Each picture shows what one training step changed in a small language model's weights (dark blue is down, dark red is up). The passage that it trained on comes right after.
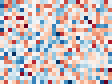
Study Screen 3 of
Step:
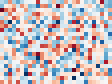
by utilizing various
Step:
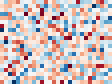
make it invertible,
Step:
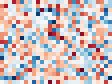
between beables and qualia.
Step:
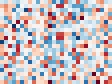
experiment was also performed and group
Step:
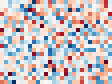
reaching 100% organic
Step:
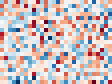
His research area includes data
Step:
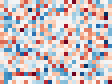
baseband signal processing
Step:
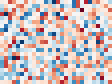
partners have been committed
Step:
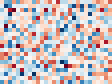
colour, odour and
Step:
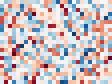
more collimated,
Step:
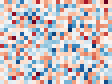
and forestry are
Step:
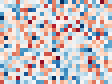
deals with the kinematic
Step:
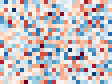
$\propto t$) interaction
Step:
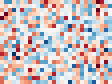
malaria and skin
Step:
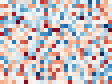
that no electrical current
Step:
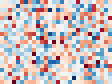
states are shifted to different
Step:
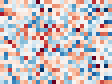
version with cutoff
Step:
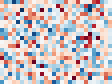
environment consists of a
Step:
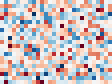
the data, the study results would be
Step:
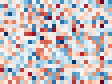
in "Guide for the
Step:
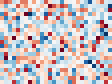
the iFrontSeat
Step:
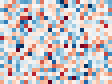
than a positive one -- the
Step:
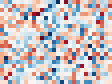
integers. Nevertheless,
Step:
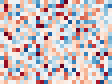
data is also included for
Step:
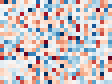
rise in the correlation function at
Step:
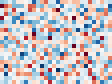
of the Government of the
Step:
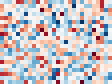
system disorders, individuals
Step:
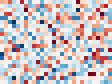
following cuts: 60
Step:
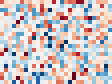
radial expansion and
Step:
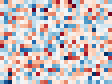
the residual radioactivity
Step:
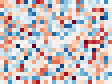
possess more assets,
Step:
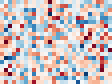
the most luminous
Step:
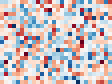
The bulk viscous effects
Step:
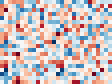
Res Environ Sci*. 2021
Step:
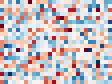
idea that energy interjection
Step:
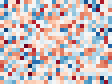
designed to seek opinion
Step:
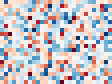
\chi=\Delta$ and performing
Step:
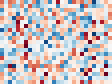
Particle Data
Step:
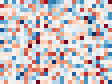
in a short period of time all
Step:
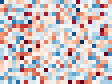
following attributes; 1.
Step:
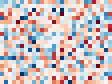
learner proficiency,
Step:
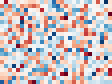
RR Lyrae stars
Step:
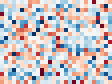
\mathrm{d}^2 r
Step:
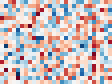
only wrongdoers need to
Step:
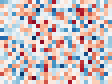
frequency ${\omega}_m+\delta
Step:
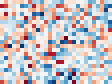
and high-strength
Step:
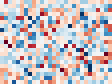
professional experience,
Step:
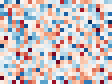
animals in the aquatic
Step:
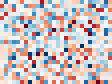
an impact, one can
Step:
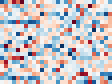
[4]. For the graph
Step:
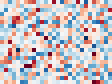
different components of the tandem
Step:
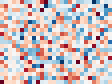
algorithms to provide estimations
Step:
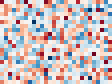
operators in non-commutative
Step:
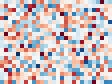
it is necessary to
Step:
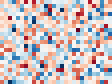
satisfy both these
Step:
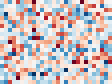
the Academy of the
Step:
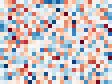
On the other hand, such
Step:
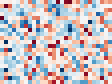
is obtained from the corresponding generating
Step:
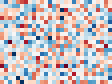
coupling with the bath.
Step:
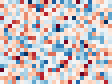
explained to the user in
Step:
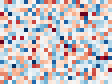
*Corresponding Author:
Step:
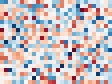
type of files and this kind
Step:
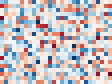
can produce emergent
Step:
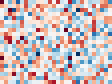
N -neutrosophic
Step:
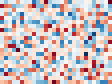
of relative flux error
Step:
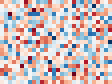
avoid visual clutter
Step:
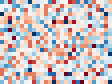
efficiently, a stable and
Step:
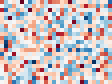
of atom repumping to
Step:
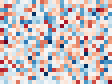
the scattering problem, they
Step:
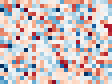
equation \begin{align}
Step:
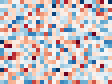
time length to identify what
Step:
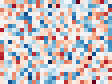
before reaching
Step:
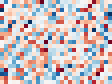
its interpretability. We
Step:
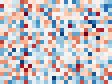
$e_u$ and
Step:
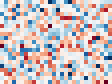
the {\em valley
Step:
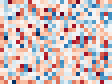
enhance safety,
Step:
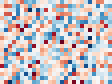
the bb sequence. In
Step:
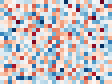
warnings, and, in
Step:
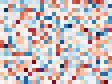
define the expansion of the
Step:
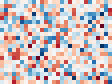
the stabilized current,
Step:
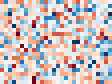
results, conclusion, and
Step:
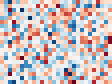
monsoon season. The
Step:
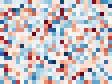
index $A$, which is the
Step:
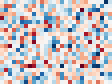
the basis of the next
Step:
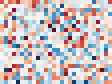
Consider the motion of
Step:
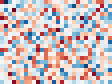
coming from WP10,
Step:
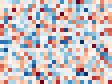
pairing will be understood
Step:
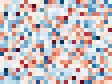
especially in domains
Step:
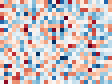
scattering with zero
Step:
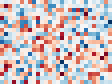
is expected to be clear and
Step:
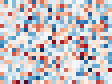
the six features all rely
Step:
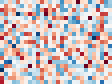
expected to be small. A further
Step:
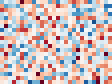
has been also derived. The
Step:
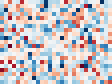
We denote the scattering
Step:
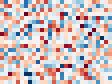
computations require an iterative
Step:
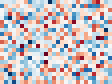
obyektiv va
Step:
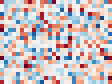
approximately equal numbers of
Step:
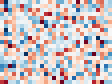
could be traced not only by
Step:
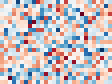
interest. *B. Resilience
